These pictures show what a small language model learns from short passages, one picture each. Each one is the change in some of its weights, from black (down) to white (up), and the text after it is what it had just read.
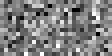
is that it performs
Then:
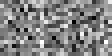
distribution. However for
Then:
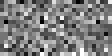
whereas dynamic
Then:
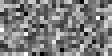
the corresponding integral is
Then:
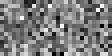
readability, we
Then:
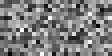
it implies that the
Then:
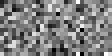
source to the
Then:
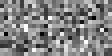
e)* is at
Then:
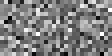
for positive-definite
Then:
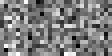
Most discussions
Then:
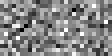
from $({\Bbb
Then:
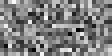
conditional expectation
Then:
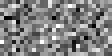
bound states, and the
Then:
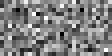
present a unified
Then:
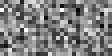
of $F$ on
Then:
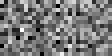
vertices of an
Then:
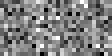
Our finding that
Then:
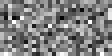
interpreted in terms
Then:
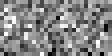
same situation
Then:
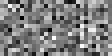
As a result, two
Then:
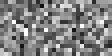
simplest curves,
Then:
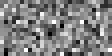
\R \ra
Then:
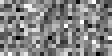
show that \[
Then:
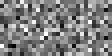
we will look
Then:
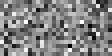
\quad \alpha
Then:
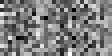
is through the %
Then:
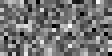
and twisted
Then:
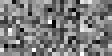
be a positive weak
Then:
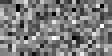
with index 0 holds
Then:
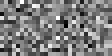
is to the proof of
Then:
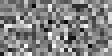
small enough to
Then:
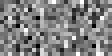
method. The phase
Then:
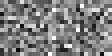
solution to the equation
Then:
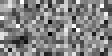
patterns with
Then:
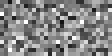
\varepsilon_8 +
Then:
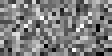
and hence the proof
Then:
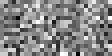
assume from now on the
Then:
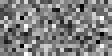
a high-enough
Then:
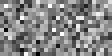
first and direct one,
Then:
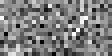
What if the
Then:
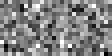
from top quark
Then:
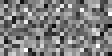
\times 2 \times
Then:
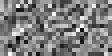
by methods such as the
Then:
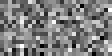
gives practically
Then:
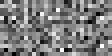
a principle
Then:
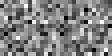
It makes a
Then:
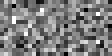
lattice misfit
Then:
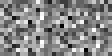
\ \ \ \otimes
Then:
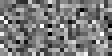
reach heights
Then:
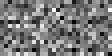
help to
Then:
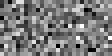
contributions are no
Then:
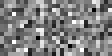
\le i \le
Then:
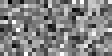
within the TBC
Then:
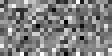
denote the frequency
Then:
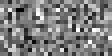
is that the distributions
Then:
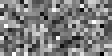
aim of this
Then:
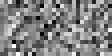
power Hopf
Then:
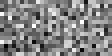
NLO &
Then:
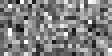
By setting the
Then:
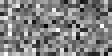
centrally symmetric
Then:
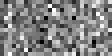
Hopp and
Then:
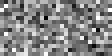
$J$) with the
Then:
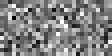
is known.
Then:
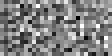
the velocity
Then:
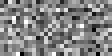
are Hilbert
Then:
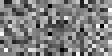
leads to the
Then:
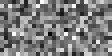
the required calculations
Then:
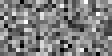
\otimes a \to
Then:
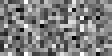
also remark that the
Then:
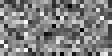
b, c \di
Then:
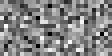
a BS in order
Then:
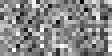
size. This is because
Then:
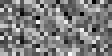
of physical
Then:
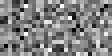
curvature operator.
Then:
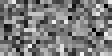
before. It
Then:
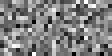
the total energy of
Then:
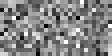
monoidal structure
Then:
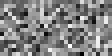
a monomorphism
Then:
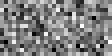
and $n\geq
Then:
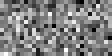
map $$ u_p
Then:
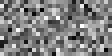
relations exhibit
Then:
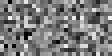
too large, a
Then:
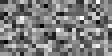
surjective for all
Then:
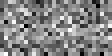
cornerstone of
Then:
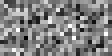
a uniform
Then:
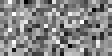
\quad \quad +
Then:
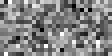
positive integer with
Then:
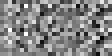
it strictly
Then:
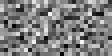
our approximation yields
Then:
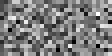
total work and
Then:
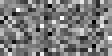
details. The
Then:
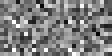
contrast our
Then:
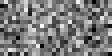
structure characteristics for
